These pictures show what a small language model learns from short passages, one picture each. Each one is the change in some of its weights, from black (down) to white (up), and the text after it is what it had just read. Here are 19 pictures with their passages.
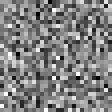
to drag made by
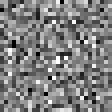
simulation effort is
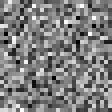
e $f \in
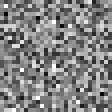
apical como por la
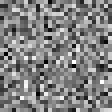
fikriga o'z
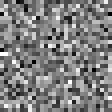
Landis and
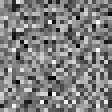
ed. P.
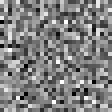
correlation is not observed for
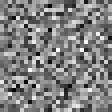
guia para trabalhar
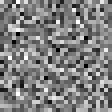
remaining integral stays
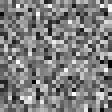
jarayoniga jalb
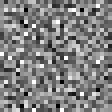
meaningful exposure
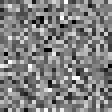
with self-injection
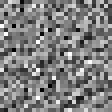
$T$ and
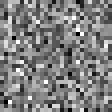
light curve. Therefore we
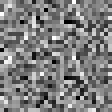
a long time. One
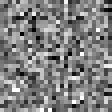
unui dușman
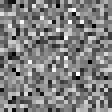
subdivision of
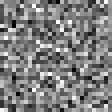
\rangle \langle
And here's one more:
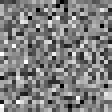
Dhiqar Education
